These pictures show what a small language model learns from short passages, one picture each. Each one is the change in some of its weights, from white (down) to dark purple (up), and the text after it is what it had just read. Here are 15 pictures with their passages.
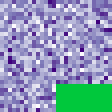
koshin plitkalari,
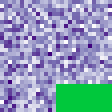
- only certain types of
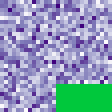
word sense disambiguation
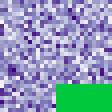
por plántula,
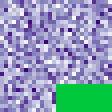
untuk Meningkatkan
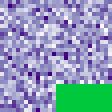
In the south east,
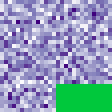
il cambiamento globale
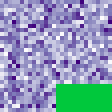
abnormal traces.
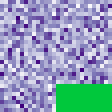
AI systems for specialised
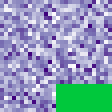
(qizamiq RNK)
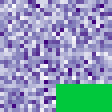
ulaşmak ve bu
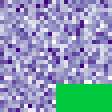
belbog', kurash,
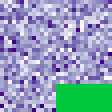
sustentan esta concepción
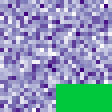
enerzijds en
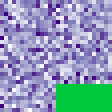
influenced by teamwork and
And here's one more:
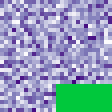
the Philippines. In the
